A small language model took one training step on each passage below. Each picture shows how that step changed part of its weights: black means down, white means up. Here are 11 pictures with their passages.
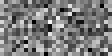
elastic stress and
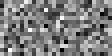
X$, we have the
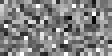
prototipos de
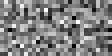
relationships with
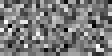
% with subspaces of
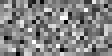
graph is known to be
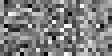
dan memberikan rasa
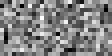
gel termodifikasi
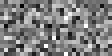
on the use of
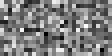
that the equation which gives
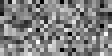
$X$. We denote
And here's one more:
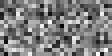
poisons their
